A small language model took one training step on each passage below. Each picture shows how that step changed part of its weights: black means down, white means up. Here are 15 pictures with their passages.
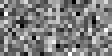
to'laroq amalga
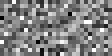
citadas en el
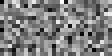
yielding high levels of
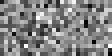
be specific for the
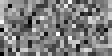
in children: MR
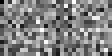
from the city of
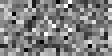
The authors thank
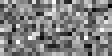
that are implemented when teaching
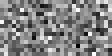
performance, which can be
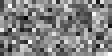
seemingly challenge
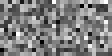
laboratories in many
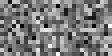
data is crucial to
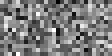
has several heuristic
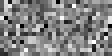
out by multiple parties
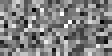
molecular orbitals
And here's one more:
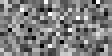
environmental pollution is
